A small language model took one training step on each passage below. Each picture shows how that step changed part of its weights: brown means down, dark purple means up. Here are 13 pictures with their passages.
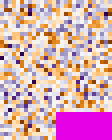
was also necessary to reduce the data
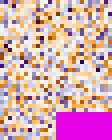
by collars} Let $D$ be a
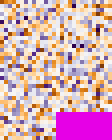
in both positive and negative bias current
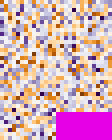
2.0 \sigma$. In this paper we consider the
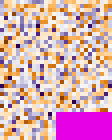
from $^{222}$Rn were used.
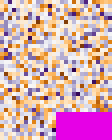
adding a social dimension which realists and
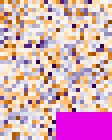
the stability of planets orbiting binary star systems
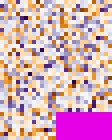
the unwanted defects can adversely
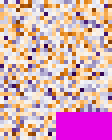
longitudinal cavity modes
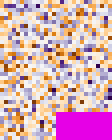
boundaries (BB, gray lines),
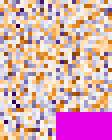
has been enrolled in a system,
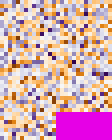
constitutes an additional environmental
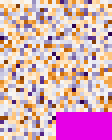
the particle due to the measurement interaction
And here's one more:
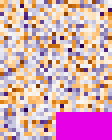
to confirm laminate design allowable
